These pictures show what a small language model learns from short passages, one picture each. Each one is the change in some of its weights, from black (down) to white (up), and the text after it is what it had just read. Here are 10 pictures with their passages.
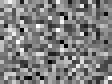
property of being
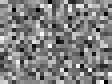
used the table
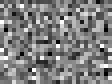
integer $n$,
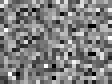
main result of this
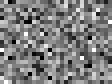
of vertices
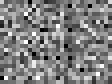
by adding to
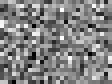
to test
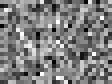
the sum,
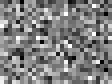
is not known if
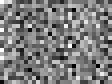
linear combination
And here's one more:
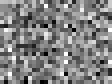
previous results.
